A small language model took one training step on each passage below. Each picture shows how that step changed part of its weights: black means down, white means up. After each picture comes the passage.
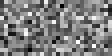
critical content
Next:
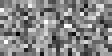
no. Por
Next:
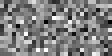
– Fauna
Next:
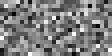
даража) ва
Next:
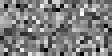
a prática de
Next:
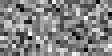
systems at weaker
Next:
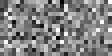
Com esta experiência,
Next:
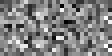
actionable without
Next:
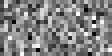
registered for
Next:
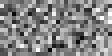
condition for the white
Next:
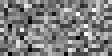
gas content can
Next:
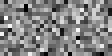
manos en la
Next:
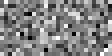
agreement in the
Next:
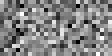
internal energy of the
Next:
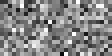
y organizar el
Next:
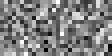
study mimicking
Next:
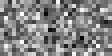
metodikasini ishlab
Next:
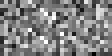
rocked the
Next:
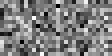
This will become more
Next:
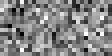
problem, there is a
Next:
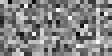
ratio are higher in the
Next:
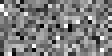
Fundação Brasil
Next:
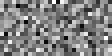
a disordered
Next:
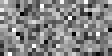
Within this
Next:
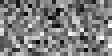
Higgs field
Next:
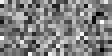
are further reported and
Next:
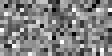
à changer de
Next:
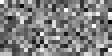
of large scale dynamo
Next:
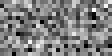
later #
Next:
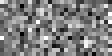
discuss its extension
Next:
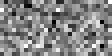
fabril e
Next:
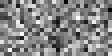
mass star is donating
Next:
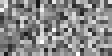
the temperature is in energy
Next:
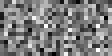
das Geld
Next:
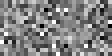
sciences 6.
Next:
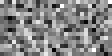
of $\alpha$ and
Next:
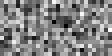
a beam of
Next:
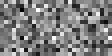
line). We find
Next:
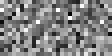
rise to the
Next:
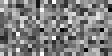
the center of mass
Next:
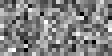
use a cosmic
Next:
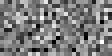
observations have limited
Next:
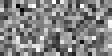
be a defense
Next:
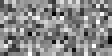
/ Acryl,
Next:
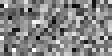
the same time transforming
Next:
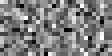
for further change from
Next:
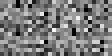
MICNN was
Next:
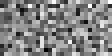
parameters $\lambda$ and
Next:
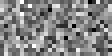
hukum yang
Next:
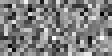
doping to
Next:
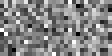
issues of
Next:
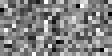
respectively standing for
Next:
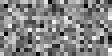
agem como se
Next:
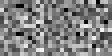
on redshift and can
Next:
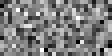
proton to inward
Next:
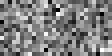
may be complicated
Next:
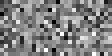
Prose* //
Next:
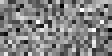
density field does not
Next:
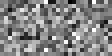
bilan tanishtirish muhim
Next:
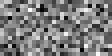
связи с
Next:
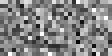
when we use the
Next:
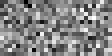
tutte le
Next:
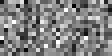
explicam a
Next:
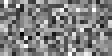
proximity to
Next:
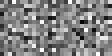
0$) and the
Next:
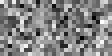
of the matter
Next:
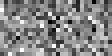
Yozuvchi bu
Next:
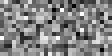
less active in the
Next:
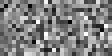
que lo hace
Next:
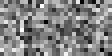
itu haram,
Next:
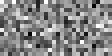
shifting and
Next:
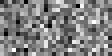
by half a
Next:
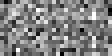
muerte es el
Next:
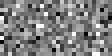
lineshape in the
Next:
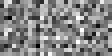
computing the
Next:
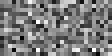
ва ВАН
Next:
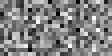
accordance with
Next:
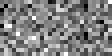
**Pedagogia do
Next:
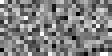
to use the current
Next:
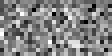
simpler choice
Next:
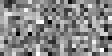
soni oshganda
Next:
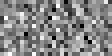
vosita sifatida
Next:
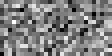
background gas density
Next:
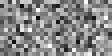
and we have to add
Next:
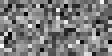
положения в
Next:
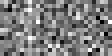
// Вестник
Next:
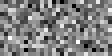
se referir a
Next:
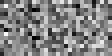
the exponent
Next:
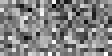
in the primary spectrum
